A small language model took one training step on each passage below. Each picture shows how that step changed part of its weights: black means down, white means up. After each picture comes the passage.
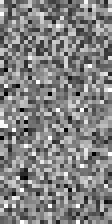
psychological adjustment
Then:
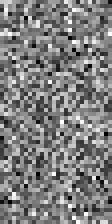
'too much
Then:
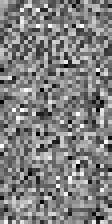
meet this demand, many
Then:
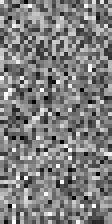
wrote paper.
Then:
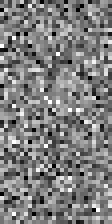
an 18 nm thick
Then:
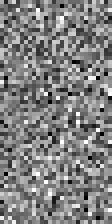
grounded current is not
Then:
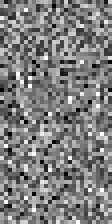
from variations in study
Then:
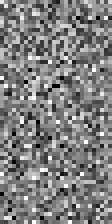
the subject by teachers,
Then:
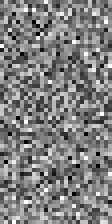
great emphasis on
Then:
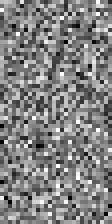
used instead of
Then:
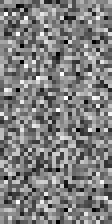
the used method.
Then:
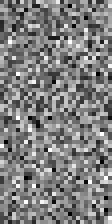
Faculty of
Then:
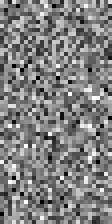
was filtered,
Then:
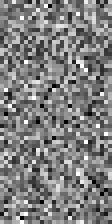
assessments from media
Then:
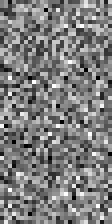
and the rapid increase in
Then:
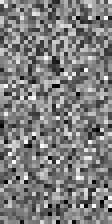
the opinion of
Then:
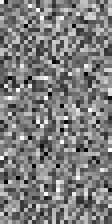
essence of this
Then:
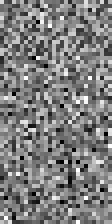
layers when they are
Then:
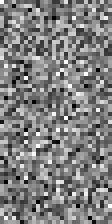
their perception of
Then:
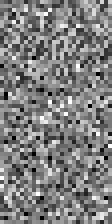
on Scientific
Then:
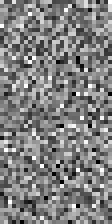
reliability analysis, especially
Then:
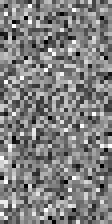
trabajo no
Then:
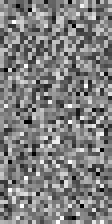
years of age who
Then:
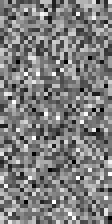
in the First National
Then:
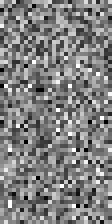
case, instead of
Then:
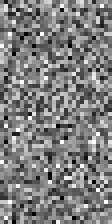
have no conflicts of
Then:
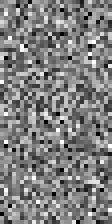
cloud server using
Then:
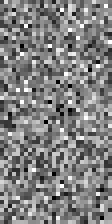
and rot)
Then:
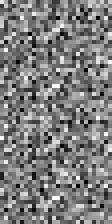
the whole duration of the
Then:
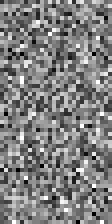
but also in formal
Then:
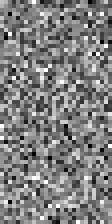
on Hertz's
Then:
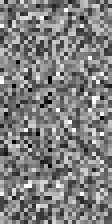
factor tertiary complex
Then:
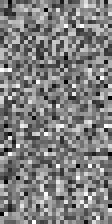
and absence of
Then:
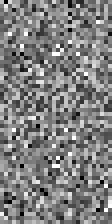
circumvent the
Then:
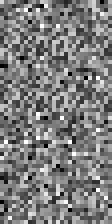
"by means of
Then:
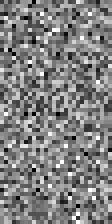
low cost but with short
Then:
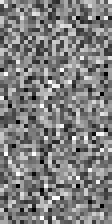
the rules of the
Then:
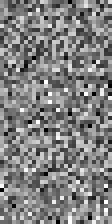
session. A
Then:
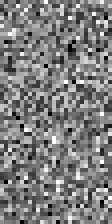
and comprehension of
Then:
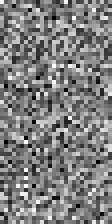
their data products freely
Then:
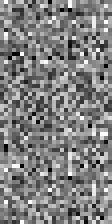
- BSC)
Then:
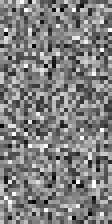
in satellite
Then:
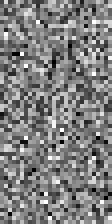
in BNF.
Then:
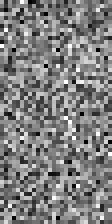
and depresses the
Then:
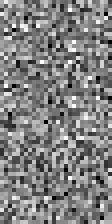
and oil olive
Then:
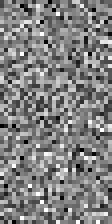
latter allows her to
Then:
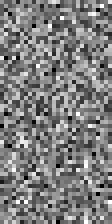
authored 11% of
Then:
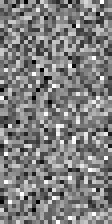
sustainable development of our country
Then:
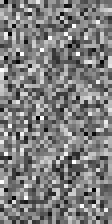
high ceramic
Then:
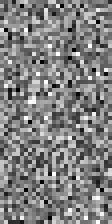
acknowledge a situation
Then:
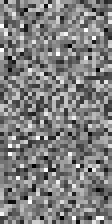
tourist hotels
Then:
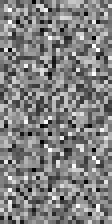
in a very efficient
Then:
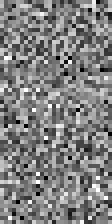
annual report of
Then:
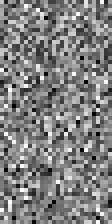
raise yields
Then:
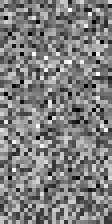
Little Grebe
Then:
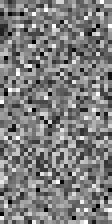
to fulvic acid
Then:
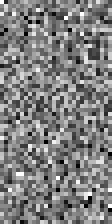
cooking temperature and
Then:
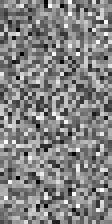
scandals of the
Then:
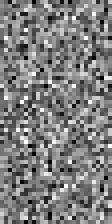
for data security? -
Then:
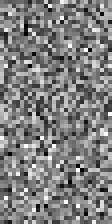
internal audits are
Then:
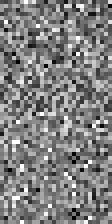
serves as a model
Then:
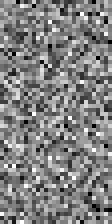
to be powerfully
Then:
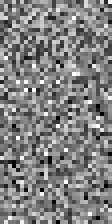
be exclusive to
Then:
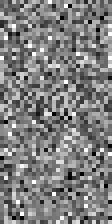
Provide a
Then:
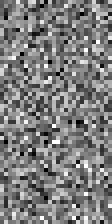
Therefore, the 3d
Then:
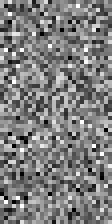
mistrust of
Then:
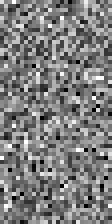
function - Disease
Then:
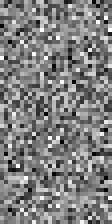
active attentional and
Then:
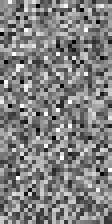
reflect deeper
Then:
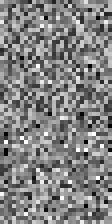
existing definitions have been
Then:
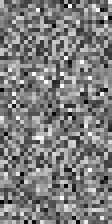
International experience shows that
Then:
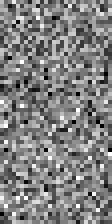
Weight % of the
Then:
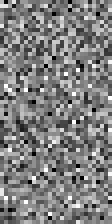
gross inequality
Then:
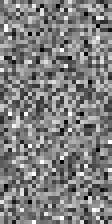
urged to
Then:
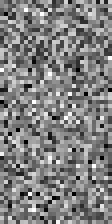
with ether was
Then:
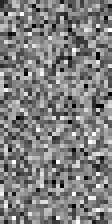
perfect algorithm is
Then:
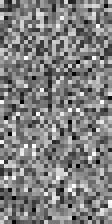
seed were found to be
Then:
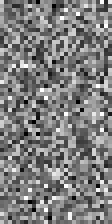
essential for ENSO
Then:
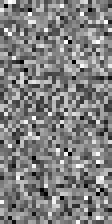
It is the required amount
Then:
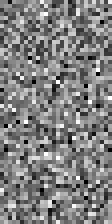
is one of the
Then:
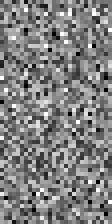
it onerous to
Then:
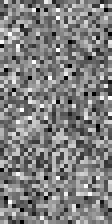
credit, and
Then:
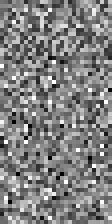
on communication skills, further
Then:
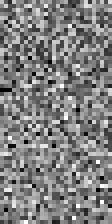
gestures into a
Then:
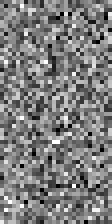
all the values obtained for
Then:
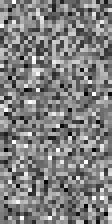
mean ± SEM
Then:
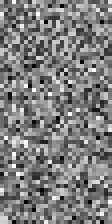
Compared to the
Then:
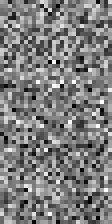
to the submission before
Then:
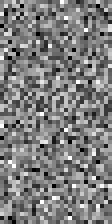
parents become involved in their
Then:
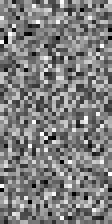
of faults),
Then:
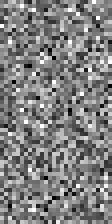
with pacing
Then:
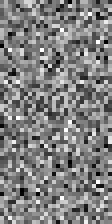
to broadcast digital
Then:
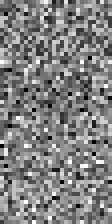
of physical education and
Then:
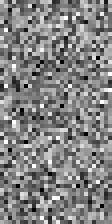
relational nature of the
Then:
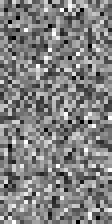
it was statistical significant.
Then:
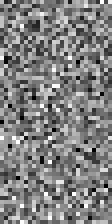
cases of cancer. Table
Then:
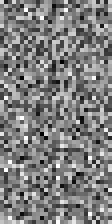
shown in the following
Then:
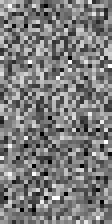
physical theories, often
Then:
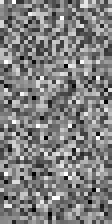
effect on the nature of
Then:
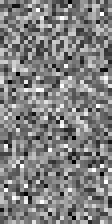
larger delamination
